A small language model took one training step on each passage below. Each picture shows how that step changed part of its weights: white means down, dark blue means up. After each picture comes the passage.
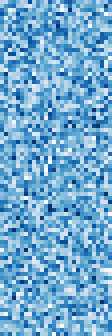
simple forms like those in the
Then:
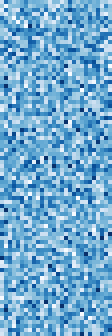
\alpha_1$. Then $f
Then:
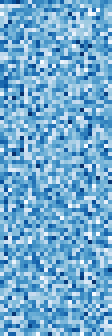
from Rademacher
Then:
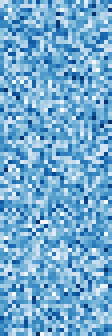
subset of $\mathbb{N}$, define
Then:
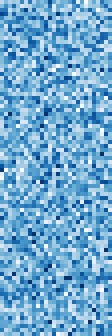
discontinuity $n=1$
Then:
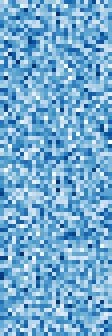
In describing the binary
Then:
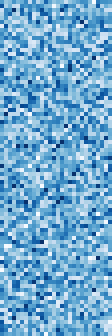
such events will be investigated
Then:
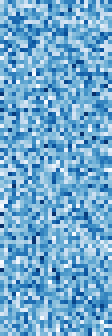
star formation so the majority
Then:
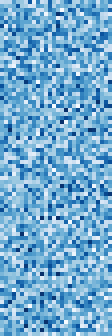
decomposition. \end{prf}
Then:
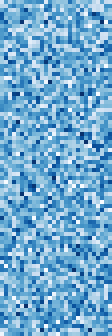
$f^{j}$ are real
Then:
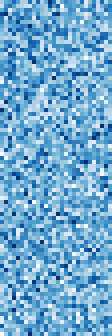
stage can distinguish the change
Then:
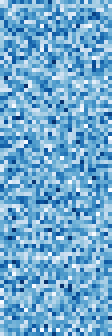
$\calF$. % A pair of
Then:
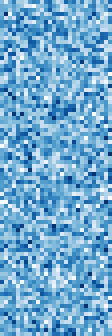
periodicity properties of the
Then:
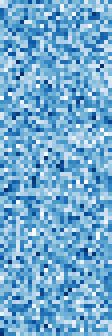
$\lambda$ ranges from
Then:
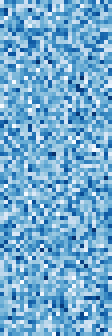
using the above parameters and classification of
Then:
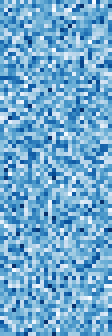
Material. All four
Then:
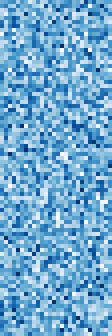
term cancels the power
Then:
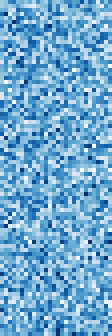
part contributes to the energy density
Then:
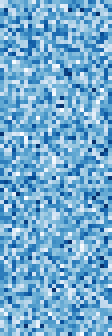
and HardBodyHang.
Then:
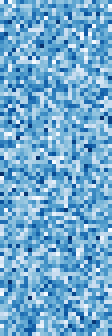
cube is unloaded by
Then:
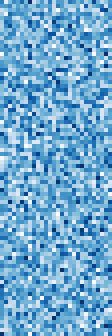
above evidence we can conclude that
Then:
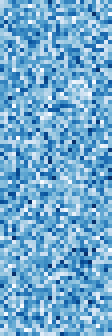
symmetric at both 1.3 and 5
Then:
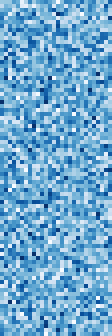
Furthermore, it is the first time that
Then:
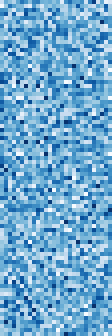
the time complexity requires consideration
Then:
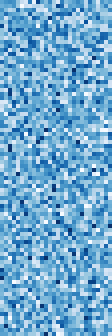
have assumed that, once
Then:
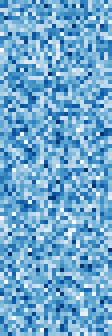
creating a completely new
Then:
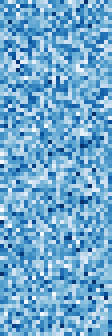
Thingi10k \\
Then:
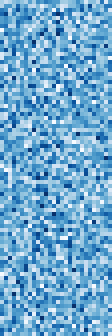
for corresponding author footnotes;
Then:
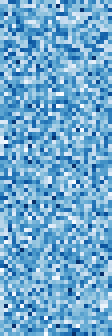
near the central star. The reference
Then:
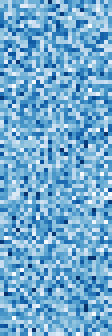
numbers are, as we say,
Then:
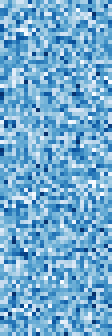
this we consider the free group on the
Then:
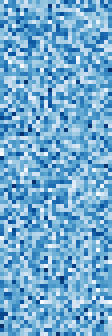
criteria included patients
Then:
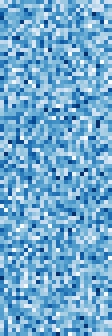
$P$ has norm one we
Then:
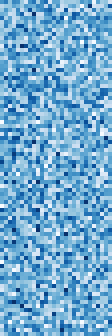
negative answer, then one can
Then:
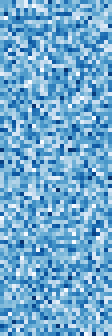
developing robustness concepts for
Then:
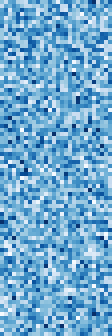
problems pose the challenge
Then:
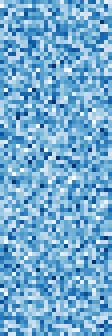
the purpose of solving
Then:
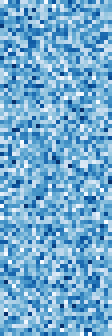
of localizations (WL,
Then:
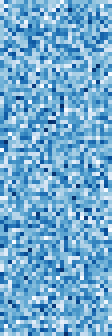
\ref{fig: lmm
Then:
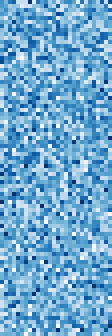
next), we have determined the similarity
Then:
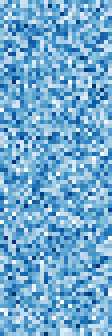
respect to the present RMS obtained
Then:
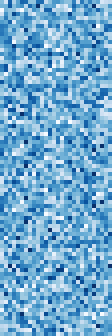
using high-precision translation
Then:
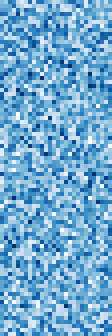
can no longer be described by a
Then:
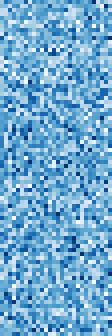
\end{equation} The resulting
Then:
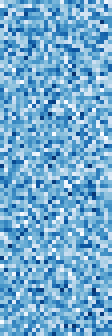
the cooperon gap
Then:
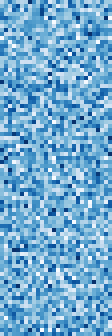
stability. The winding numbers around
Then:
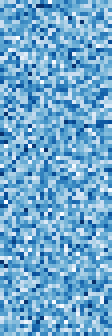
of the form $f_{\sigma}
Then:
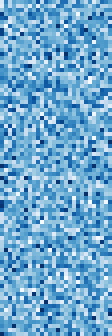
set \(\datasetvar\)
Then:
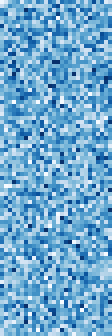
to a sufficient number of processors,
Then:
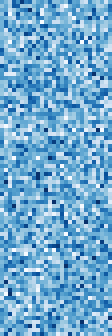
a monotonic increase of correlations
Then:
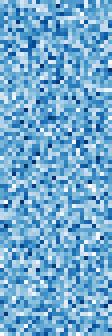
may be re-stated in terms
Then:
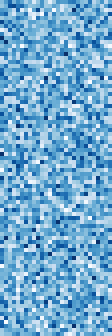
$4$ contains a summary
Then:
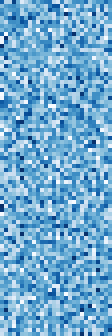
\left( \sum_{x
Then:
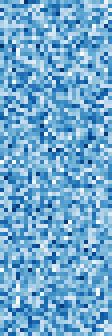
residuals $R_i =
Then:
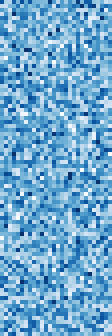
of Partial Actions,
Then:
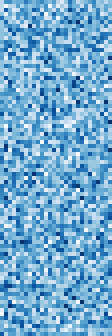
\integral mostly
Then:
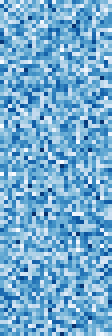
the $(n-1)$-th column
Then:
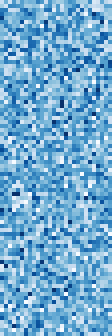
$I$-permutation of
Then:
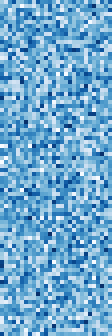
functor between categories. For each
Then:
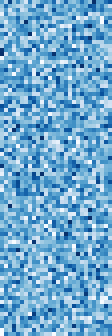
for an $x_1$ value
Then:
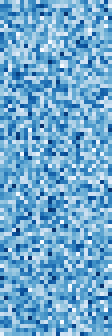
chiral superfield or their
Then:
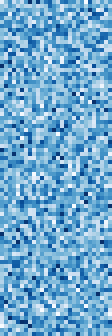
$|\langle D\rangle|$
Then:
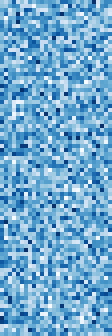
features as well as MOND
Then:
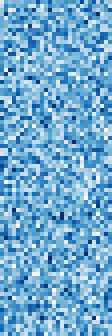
as neutral as possible with respect to
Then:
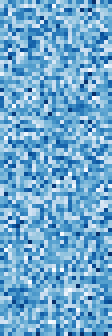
superposition states of the more elementary
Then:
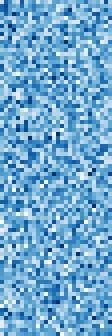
Federal Ministry
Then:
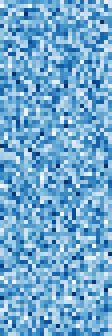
the dynamic detuning which
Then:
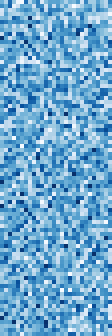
ensure uniqueness and
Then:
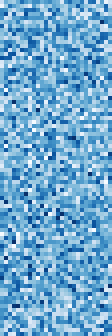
the energy spectrum of relativistic
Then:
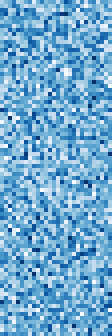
relevant words during the
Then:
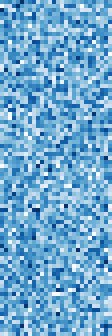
Grashof number ${\rm
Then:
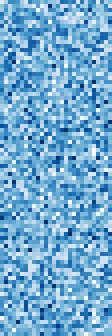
among the followers regarding the
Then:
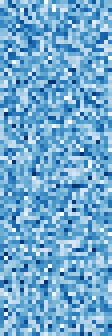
of no arbitrage
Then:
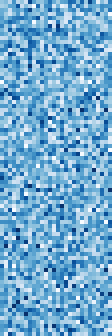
\& Xi-Ping
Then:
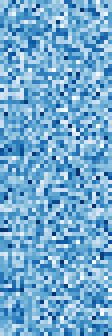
DERIVE and
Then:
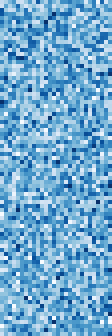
is also discussed from this point of
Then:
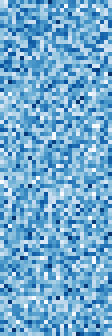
causal effects. The correct
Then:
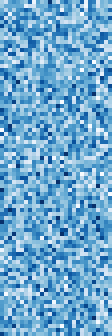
probability we have \begin{equation}
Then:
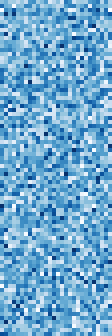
in group $g_i$. Suppose
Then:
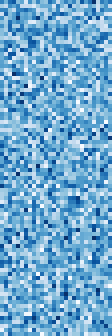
study. After training, the results
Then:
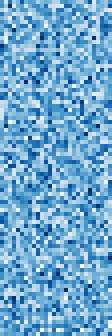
as well. Hereby, we always
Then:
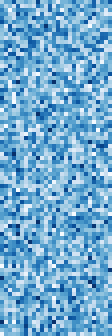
category of finite dimensional unitary
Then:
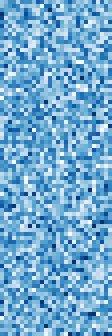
$(t,x)$ can be considered
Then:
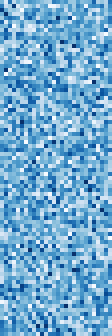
small-world network with final coupling
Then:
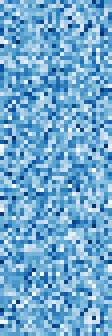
is a well defined vector. The general
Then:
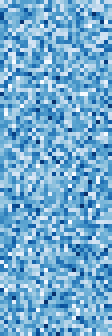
$f$ is decreasing, $$
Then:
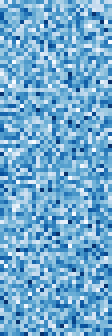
$D_R$ is positive such
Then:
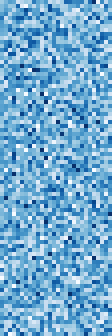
The precise asymptotic behavior of
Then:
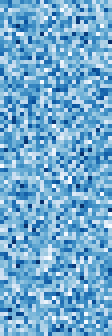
$\wt w$. It is the
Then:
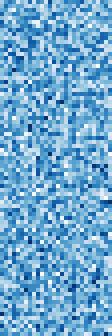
be taken, however, to insure
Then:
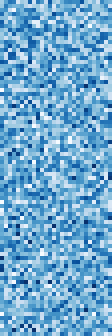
be the set of independent sets of
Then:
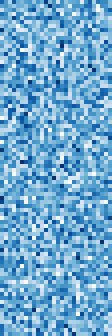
one that labels its subject
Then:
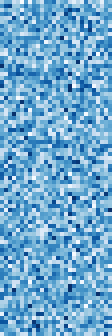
Overhearing also introduces
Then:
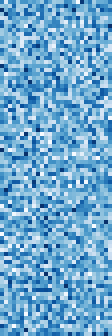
acknowledge support from the research
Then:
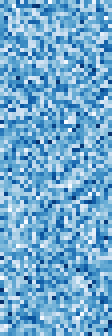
we have demonstrated an efficient
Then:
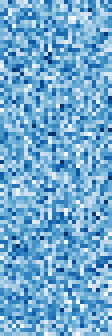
black-and-white vector
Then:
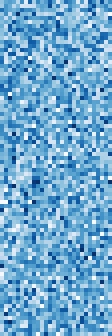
special case of generating function
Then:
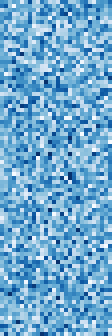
now briefly outline the
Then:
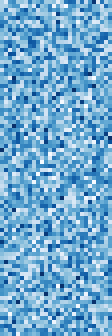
In section 3, we recall
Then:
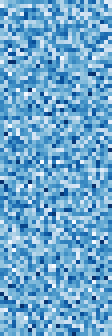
theoretical models and simulations. Hence,
